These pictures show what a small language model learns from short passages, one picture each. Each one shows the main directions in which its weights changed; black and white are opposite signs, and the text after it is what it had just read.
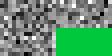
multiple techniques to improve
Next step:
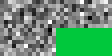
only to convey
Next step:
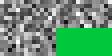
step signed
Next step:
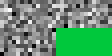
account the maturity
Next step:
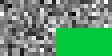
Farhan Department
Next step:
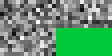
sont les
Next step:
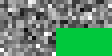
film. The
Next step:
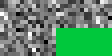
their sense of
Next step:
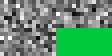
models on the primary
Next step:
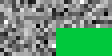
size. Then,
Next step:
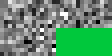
only one set of
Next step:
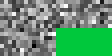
preference for
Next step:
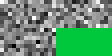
eight known species
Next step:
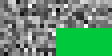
of majority of
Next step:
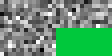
bond as in
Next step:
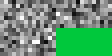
feedback on accurate
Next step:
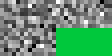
of a Nation
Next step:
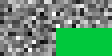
be used in the
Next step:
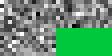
by elevated
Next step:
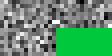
user acceptance.
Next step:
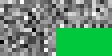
respondents have formal
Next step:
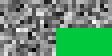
than of 9,
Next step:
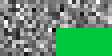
patterns corresponding to
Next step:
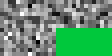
of variables on which
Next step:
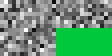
settings, particularly
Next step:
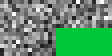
suggest that agave
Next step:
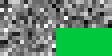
publication date,
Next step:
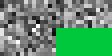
Second, it
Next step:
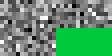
crack density
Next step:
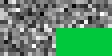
sources may be
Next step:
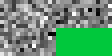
were used for
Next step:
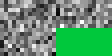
developed countries and the
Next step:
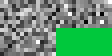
being the estimate of
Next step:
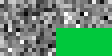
which food items
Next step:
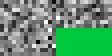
worth highlighting
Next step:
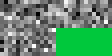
on the suction
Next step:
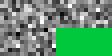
would facilitate
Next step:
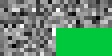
compared to traditional
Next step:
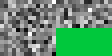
the forms of
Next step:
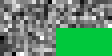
to human health.
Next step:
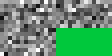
closer together compared
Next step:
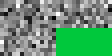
the transgene
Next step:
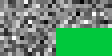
construct the
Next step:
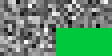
of Geology
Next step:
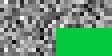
framework, particularly
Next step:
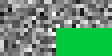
be used for feature
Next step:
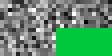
spares and
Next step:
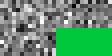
would take their job
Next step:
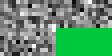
of predicting the
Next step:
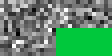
subject to international
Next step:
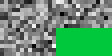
extension test that
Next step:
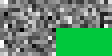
Engineering and
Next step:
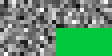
information flows,
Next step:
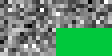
relationship with particulate
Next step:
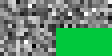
of the electronic
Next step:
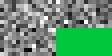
were collected from the
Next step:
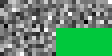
especially the absence
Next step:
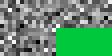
is the total data
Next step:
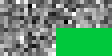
boys of
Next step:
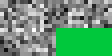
have enough money
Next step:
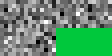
3.1 total
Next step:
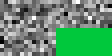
or for teaching
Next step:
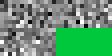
Outcomes after
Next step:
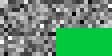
highly responsible for economic
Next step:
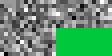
improve the dynamic performance
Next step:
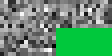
within first 72
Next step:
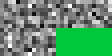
of generating
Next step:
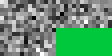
been given, but
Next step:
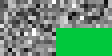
the effort to build
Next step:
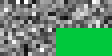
as they consist of
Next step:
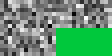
in “a proper
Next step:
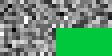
they consented
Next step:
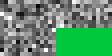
on the level of
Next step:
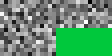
more description will
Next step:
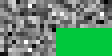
of the constant
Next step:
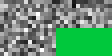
this learning program,
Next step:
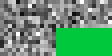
of protected material
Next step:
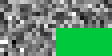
and remelting
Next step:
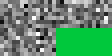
de Gelder
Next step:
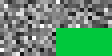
a widely used
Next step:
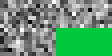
the local growth
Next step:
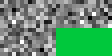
growing market share
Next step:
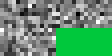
of this law were
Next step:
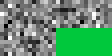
The rotational
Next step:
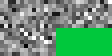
within 24 hours and
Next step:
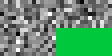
areas at Indore
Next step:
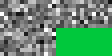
more than just the
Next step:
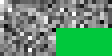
you assess the use
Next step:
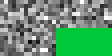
necessary. 5.
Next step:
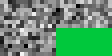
in children with
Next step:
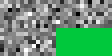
monitoring was extended
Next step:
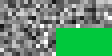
the model. -
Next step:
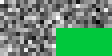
time, and 3
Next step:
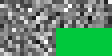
particular quantity.
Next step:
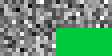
day April
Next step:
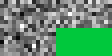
will allow for more
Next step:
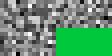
of pH 4
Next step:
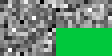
declines from
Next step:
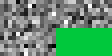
signs of
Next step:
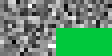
of EPD
